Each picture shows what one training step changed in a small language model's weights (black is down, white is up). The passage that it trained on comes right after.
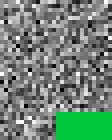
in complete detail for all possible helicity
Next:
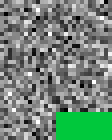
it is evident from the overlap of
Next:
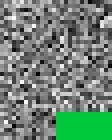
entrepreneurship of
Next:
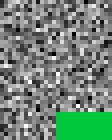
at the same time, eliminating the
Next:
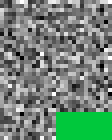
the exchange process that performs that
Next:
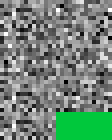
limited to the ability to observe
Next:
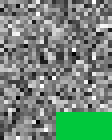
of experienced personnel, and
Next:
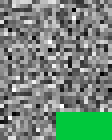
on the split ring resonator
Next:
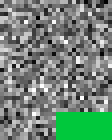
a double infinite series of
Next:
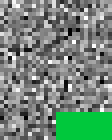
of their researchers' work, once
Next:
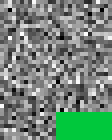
The concentration can vary depending on the
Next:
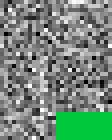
atoms); and (iii)
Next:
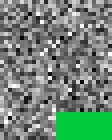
found to increase with the Ly$\alpha$
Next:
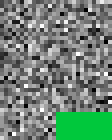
applied irrigation water
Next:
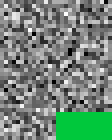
are placed inside the body of
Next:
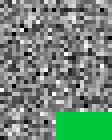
relate the temperature dependence of the potential energy and
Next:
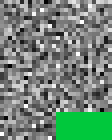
the central vertex of a Cayley
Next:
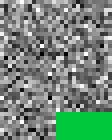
to evaluate or discriminate the
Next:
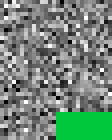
directional detection rate between the direction
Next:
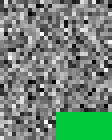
9 = more than 25% infected
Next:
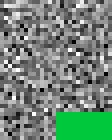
matter perturbation growth in such
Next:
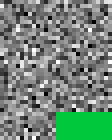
They manifest in contrasting
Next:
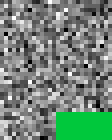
$\eta$-axis in both the positive and
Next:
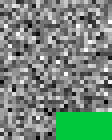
UV therapy on reptilian
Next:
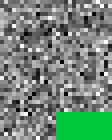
motor imagery appears to
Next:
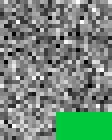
to increase tax discipline and to
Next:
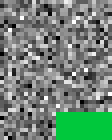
Sirius, Ireland Ryan
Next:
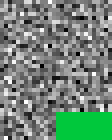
{Theoretical framework}} {\subsection
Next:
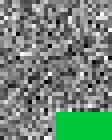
can be implemented. Here, we studied
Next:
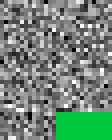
uses complex wave functions. If one defines
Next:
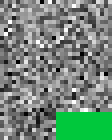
institutions to the presence of several
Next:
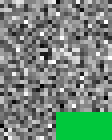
the percentage of elements in mild
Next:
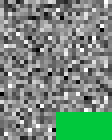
Educational zone of Kaduna
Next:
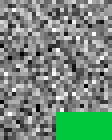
with the goals and connotations of
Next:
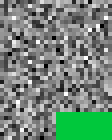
The host machine is connected to the
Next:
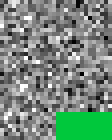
the nonfactorizable corrections in the
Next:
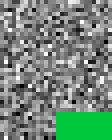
using a cytogenetic damage
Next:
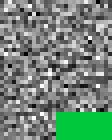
J., Koehler, G.,
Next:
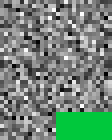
added value of the RECAP
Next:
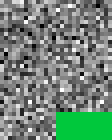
the scaled export hyperdegree as
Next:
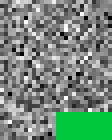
to the contacts at site 1 and
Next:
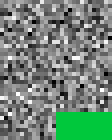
factors that influence and contribute
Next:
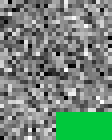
Yoshizawa2017}. The significant
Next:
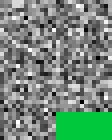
the variance shared with others.
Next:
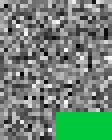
smaller angular size models had larger
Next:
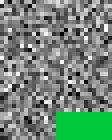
and three oral presentations), while the comments
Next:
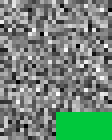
between models designed for all micro, small
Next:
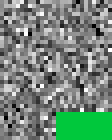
interests or personal relationships that could
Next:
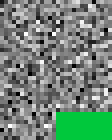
software engineering. In
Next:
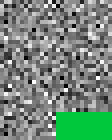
high frequencies: \begin{equation}
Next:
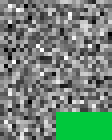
alternate version of the table with
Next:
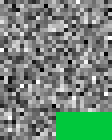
investigate the correlation between VAT from
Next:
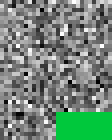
the specific case of the space surrounding the
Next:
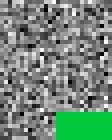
the analysis of the degeneracy configuration
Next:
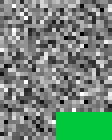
services requires greater interaction between service
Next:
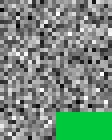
not treated. After 9 days of
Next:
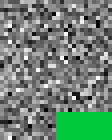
\section{Consequences and
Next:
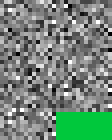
\end{equation} where we have highlighted
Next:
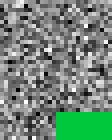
acid of coumarin or the
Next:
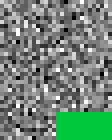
you appreciate your life
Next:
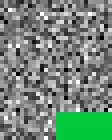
where the Indian retail industry
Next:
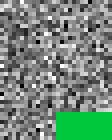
and QCD events) are expected to
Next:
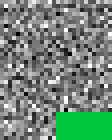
a Continuum Damage
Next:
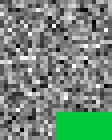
company was required to pay
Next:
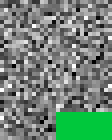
O.D.s, sawell,
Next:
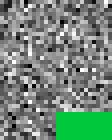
potential sources of hepatoprotective
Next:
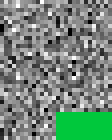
detected while, at higher frequencies,
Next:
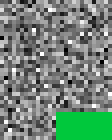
it is slightly narrower than the
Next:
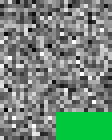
The Open University \break
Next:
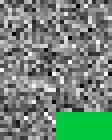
and Governance (ESG) standards
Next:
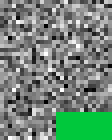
- Antonhy Picanzo
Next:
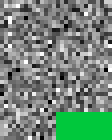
performance of AI controllers in manipulation
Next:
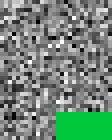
dynamic explanation of the hybrid
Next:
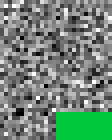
component pair with the higher/lower
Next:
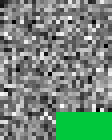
quantities being formulated and developed in
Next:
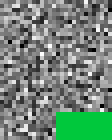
effects, the redshift factor will be (see
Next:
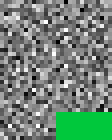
is stationary but not static, and it
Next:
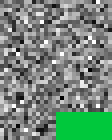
velocity, and (c,f)
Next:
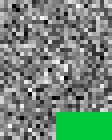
successive governments remains
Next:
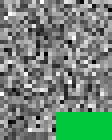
pulse duration; 3) dose
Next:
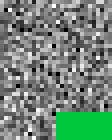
specimens, as shown in Figure 5. The
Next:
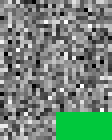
applied concurrently to each image in
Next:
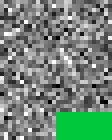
Dynamics simulations using the BKS potential
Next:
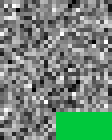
conditions are determined by the combination of the
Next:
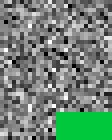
\begin{align} A_{\mu}^{\rm
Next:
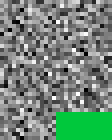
equivalent if A and B just perform
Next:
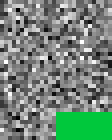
randomly change direction at a constant
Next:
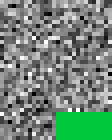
gray, dark blue, light
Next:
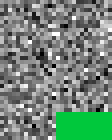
segmentation (LITS)
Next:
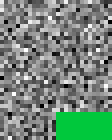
one additional sign. PE is a leading
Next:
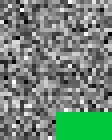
are the anisotropy constants and
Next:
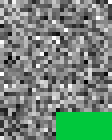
between collisions with impurities. The
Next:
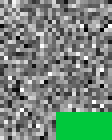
between food and other policy domains.
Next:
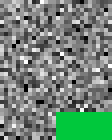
diode, a field-effect
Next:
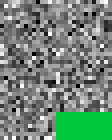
data, which is hard to be obtained in
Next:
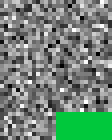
concentration. The occurrence of
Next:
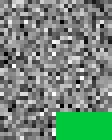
by examining fuzzy rules
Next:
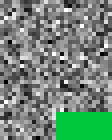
can be attributed to interference from
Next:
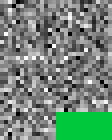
phases is revealed from XRD
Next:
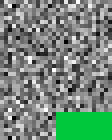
& Identify biases & \\ &
